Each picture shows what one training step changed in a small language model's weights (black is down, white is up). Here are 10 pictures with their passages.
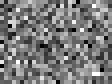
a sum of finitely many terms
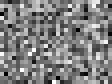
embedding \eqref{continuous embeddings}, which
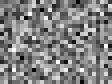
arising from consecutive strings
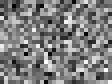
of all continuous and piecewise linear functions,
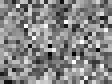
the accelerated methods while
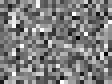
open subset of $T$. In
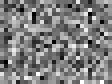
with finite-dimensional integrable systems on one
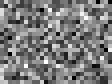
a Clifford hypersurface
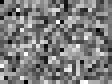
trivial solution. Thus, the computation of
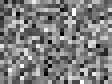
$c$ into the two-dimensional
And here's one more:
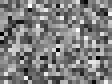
connectivity} Our proof of Theorem
